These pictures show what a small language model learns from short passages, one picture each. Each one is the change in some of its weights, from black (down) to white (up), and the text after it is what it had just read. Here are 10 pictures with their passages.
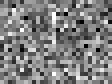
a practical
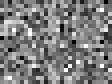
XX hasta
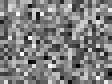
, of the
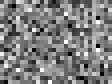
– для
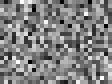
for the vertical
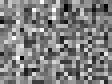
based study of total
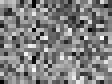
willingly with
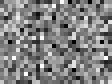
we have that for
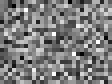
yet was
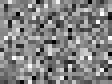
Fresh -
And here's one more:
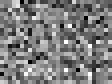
investigate the
